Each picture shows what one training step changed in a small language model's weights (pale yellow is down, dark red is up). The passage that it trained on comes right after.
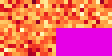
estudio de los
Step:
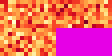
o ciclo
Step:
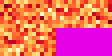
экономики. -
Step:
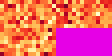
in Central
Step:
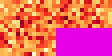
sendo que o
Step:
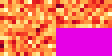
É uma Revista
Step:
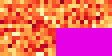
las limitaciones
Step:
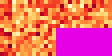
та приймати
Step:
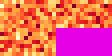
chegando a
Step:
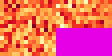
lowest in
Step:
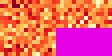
– DOI:
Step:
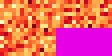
there were
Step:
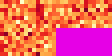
**Além do
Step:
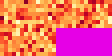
sir ⁹
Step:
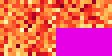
Сули та
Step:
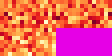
lograr un
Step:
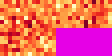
Para esta
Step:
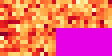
and human sciences
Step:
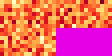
¿Y su
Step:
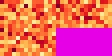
в котором
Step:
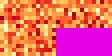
la fecha sobre
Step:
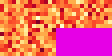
e Fohat
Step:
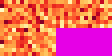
einer Organisation
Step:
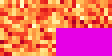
reconhecer que
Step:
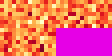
tes dalam
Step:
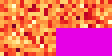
öneri ve
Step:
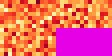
O cenário
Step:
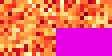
العالمية ،
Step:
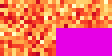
tizimiga ham
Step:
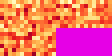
an aspartic
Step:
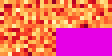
donde, como
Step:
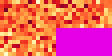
также его
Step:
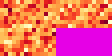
No entendimento
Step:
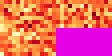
foram tão
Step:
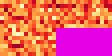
of the development
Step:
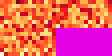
turma do
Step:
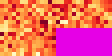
de forte
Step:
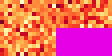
для принятия
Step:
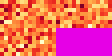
de Rio
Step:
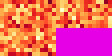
orta gelir
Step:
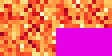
ham samarali
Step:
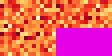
в ходе
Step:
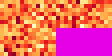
на рівні
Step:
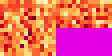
talablarga mos,
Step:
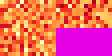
и делают
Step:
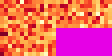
ularni davlat
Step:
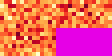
junto do
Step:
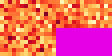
bondad de
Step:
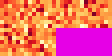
muloqot qilish
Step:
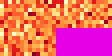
في جنب
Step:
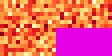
Dans notre
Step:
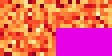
самым как
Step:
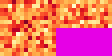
Matn ana
